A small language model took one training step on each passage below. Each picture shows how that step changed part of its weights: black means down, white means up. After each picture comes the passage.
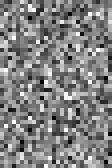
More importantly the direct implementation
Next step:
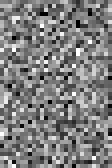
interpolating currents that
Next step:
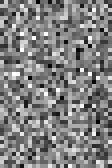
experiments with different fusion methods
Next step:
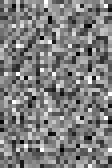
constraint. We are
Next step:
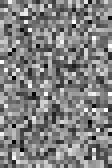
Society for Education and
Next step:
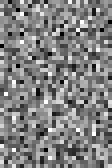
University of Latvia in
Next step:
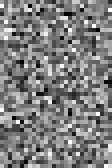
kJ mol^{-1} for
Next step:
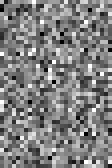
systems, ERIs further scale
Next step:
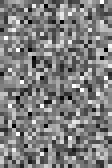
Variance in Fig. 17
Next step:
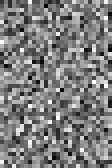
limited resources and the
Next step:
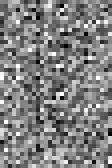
pointer functions in
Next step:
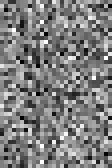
nature of social media
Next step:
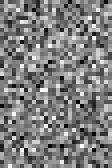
lower amount of waste
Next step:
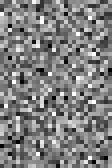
and "pass-by" and
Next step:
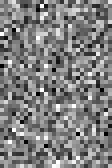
of ESD does not occur
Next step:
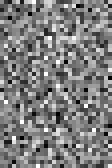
their responses when compared to
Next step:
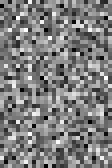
to centimeter
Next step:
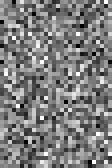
is contingent only on the
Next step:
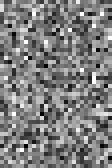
side of the U-net
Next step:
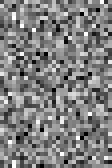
the facilitators
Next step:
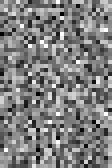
and inhibiting
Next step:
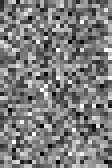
precesses by a small
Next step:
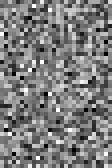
[2]. IBN allows
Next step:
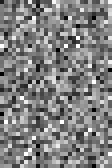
have played a role in
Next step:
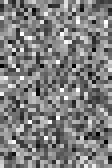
tight biding methods or the
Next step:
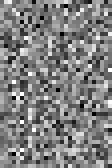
stream processing or
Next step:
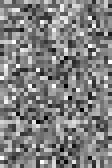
nanopillar, so the
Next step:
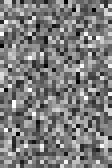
mass gap. This is a
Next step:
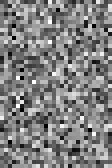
applicable to the overlap
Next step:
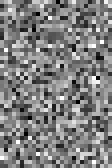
(no event-level
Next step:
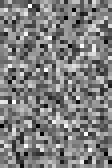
as their respective velocities.
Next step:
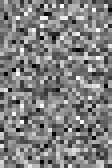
graphene is near
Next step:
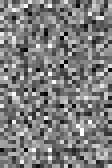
Br ₂ O
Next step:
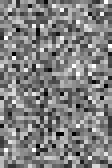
Difference in height was
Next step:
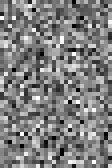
are subsequently used to
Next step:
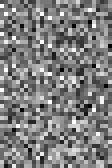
IN SOIL
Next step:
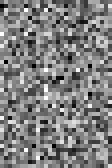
J. D., Faber,
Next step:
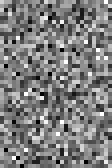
Hierarchy, by
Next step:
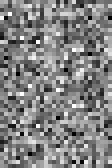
well as additional nulls in
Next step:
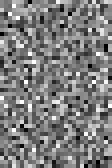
lambda or central frequency that
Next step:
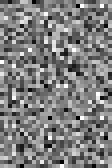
Standard Deviation
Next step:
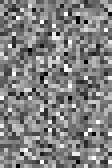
the Kuramoto model to
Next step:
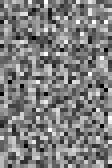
fragments to halt
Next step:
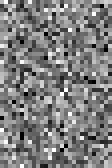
the herniated disc material.
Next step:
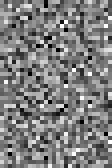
succeed. Studies
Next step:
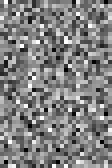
that the low frequency shear
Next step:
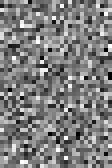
large databases of known
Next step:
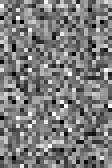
media; community
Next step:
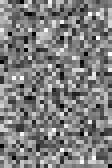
M.}, title =
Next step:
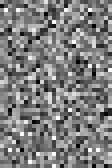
to guide these different forms
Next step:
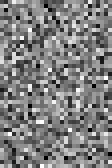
same except for $\beta_2
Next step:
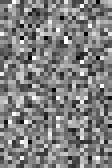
the Coulomb
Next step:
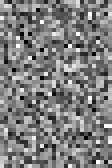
is 1.0 and the initial
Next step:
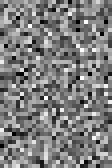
pOwer for Wind energy
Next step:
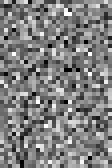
on this study. Then, the
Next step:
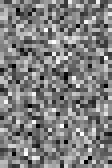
the development of policies relating
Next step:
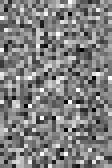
is what Klein et
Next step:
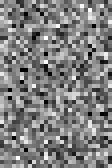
save computational time.
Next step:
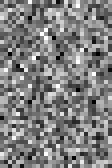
strategy by applying
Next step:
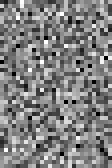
is examined in [9].
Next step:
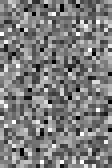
Arrived Running ON
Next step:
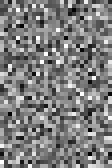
it does not ``see'' the
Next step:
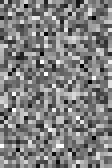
it is impossible to reach
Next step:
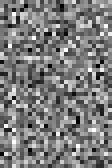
Figure \ref{plot2})
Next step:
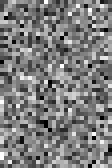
wave function and hence also
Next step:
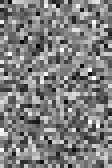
a quasi-periodic
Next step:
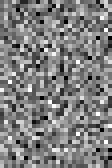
mercurated compounds
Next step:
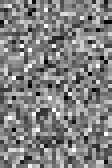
all felt that the most
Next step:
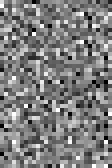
\quad \emph{\%
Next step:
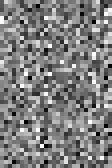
of high quality real world
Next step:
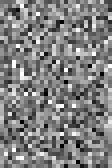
DM Amongst
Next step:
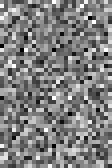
coordinated B cation and
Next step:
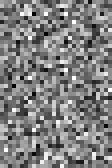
behaving in the same
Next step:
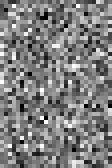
measurement systems. The chain is
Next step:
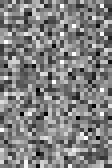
stability in a transcritical
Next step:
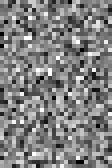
studying the distinctive features
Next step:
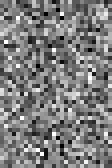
q, \qquad P
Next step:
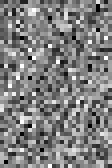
symbiotic star class in
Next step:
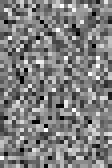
by our scenario.
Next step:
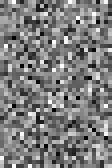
state of the theory is dual to
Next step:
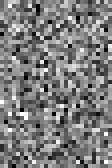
of hard biomaterials
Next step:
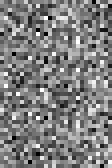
departure from regularity.
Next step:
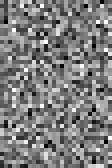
selection of jet plunge
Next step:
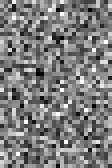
and {Interactions} between
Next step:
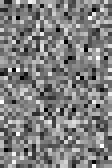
both of the domain walls
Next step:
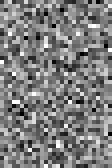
The index is based on the
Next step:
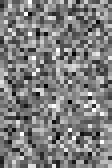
be executed.
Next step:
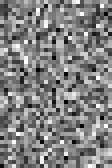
the denominator of the
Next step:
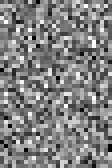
existing legacy of research
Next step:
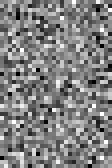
absolute angular momenta
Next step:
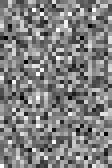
Power control is another key
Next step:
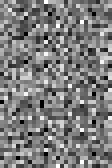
success of transitional
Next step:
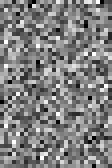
in over 70% of
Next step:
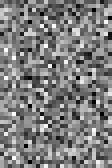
Randomized structure of the
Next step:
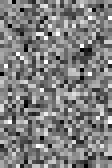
without nuclear but with the
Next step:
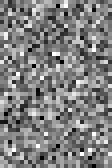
in a tip-sample
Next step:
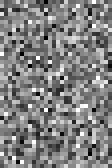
measured qubits, which is
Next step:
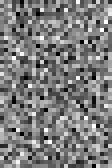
of a fiber.
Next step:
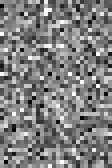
symbol $\sigma_e \in
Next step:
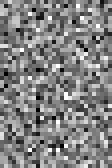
at the transmitter is
